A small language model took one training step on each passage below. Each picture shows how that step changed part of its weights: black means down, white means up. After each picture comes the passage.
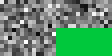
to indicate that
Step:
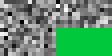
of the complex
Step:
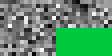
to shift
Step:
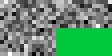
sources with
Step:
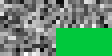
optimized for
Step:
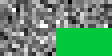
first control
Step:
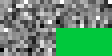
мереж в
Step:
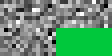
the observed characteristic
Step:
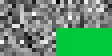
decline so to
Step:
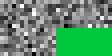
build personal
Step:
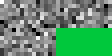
ser implementados
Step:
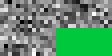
to align with
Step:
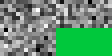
the process of
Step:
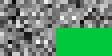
too long.
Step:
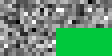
have been improved
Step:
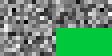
integration. The
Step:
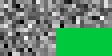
cost of
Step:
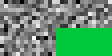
determined by
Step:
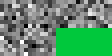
da criação
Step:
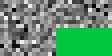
and sensitive
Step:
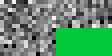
that tax
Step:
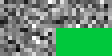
as queixas
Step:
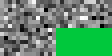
inicial del
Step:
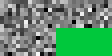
above. For each
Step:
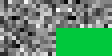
dados experimentais
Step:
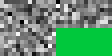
of the initial
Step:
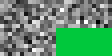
provided when all
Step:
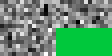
of Human
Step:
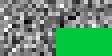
real measurements
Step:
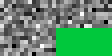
between shared
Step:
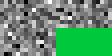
cm. and
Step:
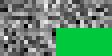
while causing
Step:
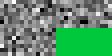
each node may
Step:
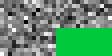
carried out
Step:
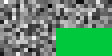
This instability
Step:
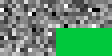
from Pedro
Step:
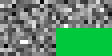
is slow
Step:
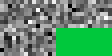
Thus, it
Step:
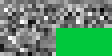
model description
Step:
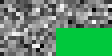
the current analysis
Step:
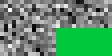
in a mass of
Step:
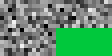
a proforma
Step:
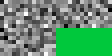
obtain the the
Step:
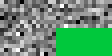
under- or
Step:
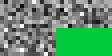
end of the
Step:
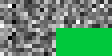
product was
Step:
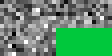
the infusion
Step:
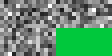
the subgraph
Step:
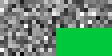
species. It
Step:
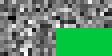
not affected
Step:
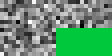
the same as used
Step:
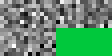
The MeV
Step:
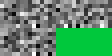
size is a
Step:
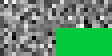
Statement The
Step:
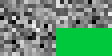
components of
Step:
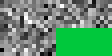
similarity and
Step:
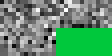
the small color
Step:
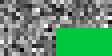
the domain with
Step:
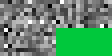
These activities
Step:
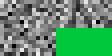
but for very
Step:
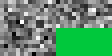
the man we have
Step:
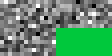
interaction. In
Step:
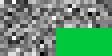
that, this
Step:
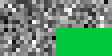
then compute
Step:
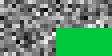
due to the
